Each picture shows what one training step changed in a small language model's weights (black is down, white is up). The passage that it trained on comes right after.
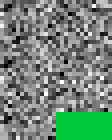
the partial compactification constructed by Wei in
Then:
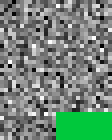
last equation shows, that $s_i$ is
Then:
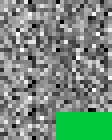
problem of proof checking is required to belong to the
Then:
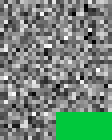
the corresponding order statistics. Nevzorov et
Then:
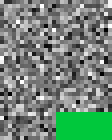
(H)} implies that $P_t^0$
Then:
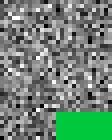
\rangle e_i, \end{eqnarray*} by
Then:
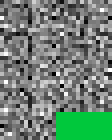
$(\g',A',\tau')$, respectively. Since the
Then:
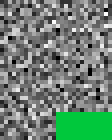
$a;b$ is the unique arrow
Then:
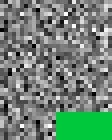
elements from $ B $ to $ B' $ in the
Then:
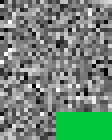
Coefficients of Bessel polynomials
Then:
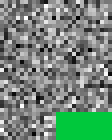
system is $\cal Y=\mathcal H(\mathcal
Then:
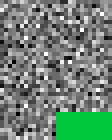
from the Density Theorem above that components of
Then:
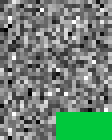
oversampling parameter $q$ is gradually
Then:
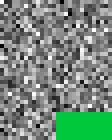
connected grid graph $ C_{1}\bigcup
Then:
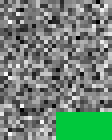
probability distributions (resp.~finite signed measures) on
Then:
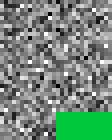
\usepackage{makecell} \begin{document}
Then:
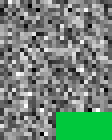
the theory of definite quadratic forms with fixed
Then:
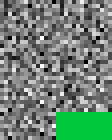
change the Betti numbers and thus we may now assume
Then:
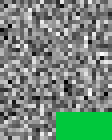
n=1,2, \cdots$. Thus we have
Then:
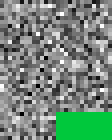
$s \in S \subset H_T(\Omega
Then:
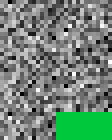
such that $(G^{\dagger})^{\prime}\leq
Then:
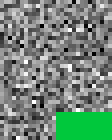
that are indexed by an auxiliary parameter for
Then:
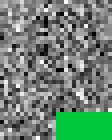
these points are employed to estimate the loss function
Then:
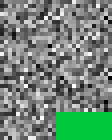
is said to form a~\(S-\)connected
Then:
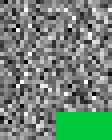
all the random variables that we considered in the previous section
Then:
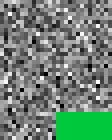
will do induction on the relative dimension $d$. The case
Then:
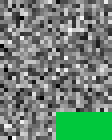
of tridiagonal matrix $A$ are
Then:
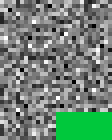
have $B=\cup_{i\in I}
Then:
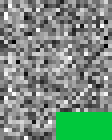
one another; recalling that both numbers have norm 1,
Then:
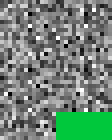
degree range $[a,a+8]$, for all
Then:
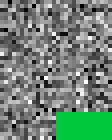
A)^\alpha \end{equation} over all
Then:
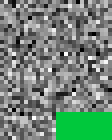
in \eq Wo/. For $n\geq
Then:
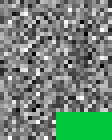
the condition of differentiability of the limiting free energy.
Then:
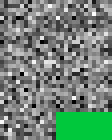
\begin{abstract} The paper refers to several
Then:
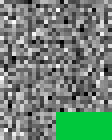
so even if the injectivity requirement is
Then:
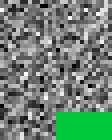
homology 3--sphere $M$, we have
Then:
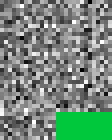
random cube packing are obtained
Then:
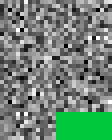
that the only possibilities are a node
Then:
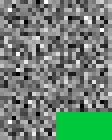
\end{teo} \begin{proof} The
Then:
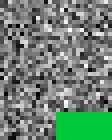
of Ricci flow can also be applied effectively to
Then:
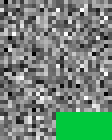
or weaker forms of; inverse property, power
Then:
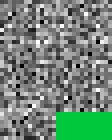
right hand side vector arising in the setting of
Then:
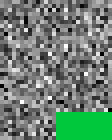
\end{proof}\ $\Box$ \bigskip
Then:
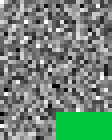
data visible even for $K=1600$.
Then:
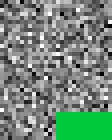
a canonical complex structure, once it is
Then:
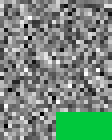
Laplace transform, we have observed the
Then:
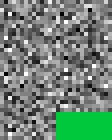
certain regarding the local stability of equilibrium
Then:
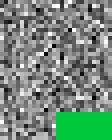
is a left principal domain so, in particular, it
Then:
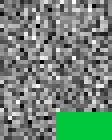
with the actual procedures adopted by the
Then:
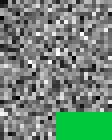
$\eta_{j}\in{\mathcal{H}}$ such
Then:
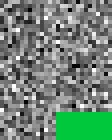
horoball in $p^{-1}(C)$ is
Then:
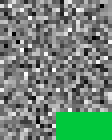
domain. In constrast, based on the recently proposed
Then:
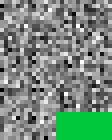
reducing its size and obtaining a system with unique
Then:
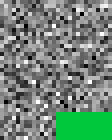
(as reported by Beckmann in
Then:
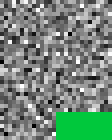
an algorithm which computes $f(S;x)$
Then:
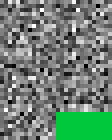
to give an affirmative answer to
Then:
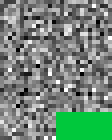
point (or of the two points) is important, the
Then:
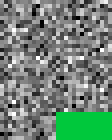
with rotation number $1/4$ are
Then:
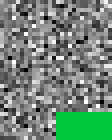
Pardoux, S. Peng,
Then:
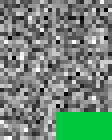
\begin{proof} Let us first recall that given a
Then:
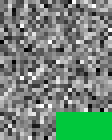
step size $\tilde{h}$, we have
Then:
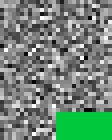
realisable without virtual crossings and
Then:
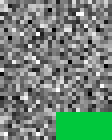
the coefficients $a_k$ and we may consider these
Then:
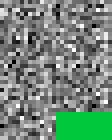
achieves convergence with around 1 digit of
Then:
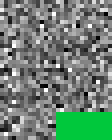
arrange themselves as conveniently as in
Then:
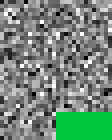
1 - classical} Note that if $|\mu_1|
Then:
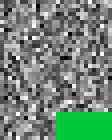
the future or to the past)
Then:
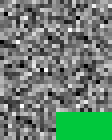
$\absnum$ were known and one just needed to
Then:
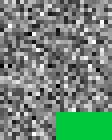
so that $E$ and $f(E)$ are
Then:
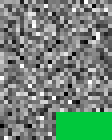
$\mathbb{R}^{3}.$ Le vecteur
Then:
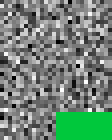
\mathbb{M}^2$, all the points where the
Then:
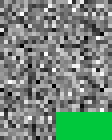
(Theorem~2.4), while developing the necessary
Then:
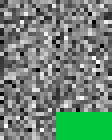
is a group of order $24$ which is the
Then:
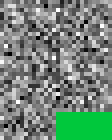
there exists a unitary transformation $V_l$, which
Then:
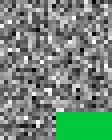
\\[6pt] \nabla \times \cH
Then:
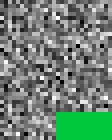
\begin{theorem} \begin{enumerate} \item
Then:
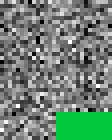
elevating the computational demands for the linearization
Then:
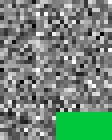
summing over $\s_1$. Using the
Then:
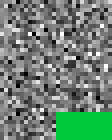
we can consider those extensions where $\delta$ is a
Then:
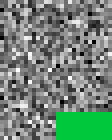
of Leray-Hopf solutions to impressible
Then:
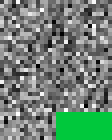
two isometric? Up to our knowledge the
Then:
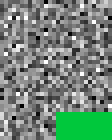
\tag{20}$$ The error of another variable of the
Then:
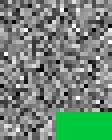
$V$ is conjugate to a subgroup of
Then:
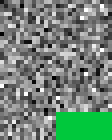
generated by $b(0), \ldots,
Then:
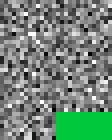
$M_{\alpha}$ is the reduced space of
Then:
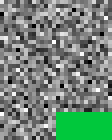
On martingale methods and some Nikodym
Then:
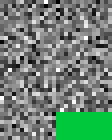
anti-involution $J:G \rightarrow
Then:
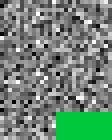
the Borromean rings, by
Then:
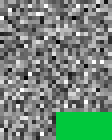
Polishchuk} \begin{document}
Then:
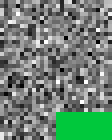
modeling the change of the fractal dimension. We
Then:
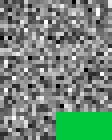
so that $a_2^\varepsilon =
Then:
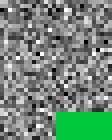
\end{align*} where $K_{2}$ is
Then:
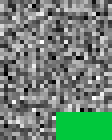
singular kernels. \rev{Recent work on
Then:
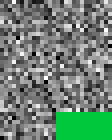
make it less restrictive. Recall that the category of
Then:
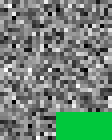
s} \,ds. \end{eqnarray*} Note that
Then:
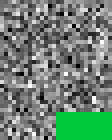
cases. \noindent For a linear operator $A$ in
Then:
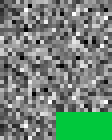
the same phase differences, i.e. if
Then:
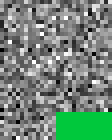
problem of definition of an operator's bunch
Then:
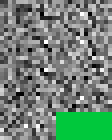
= \varnothing$ in the initial
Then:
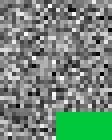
\eqref{linear_model} and additionally that
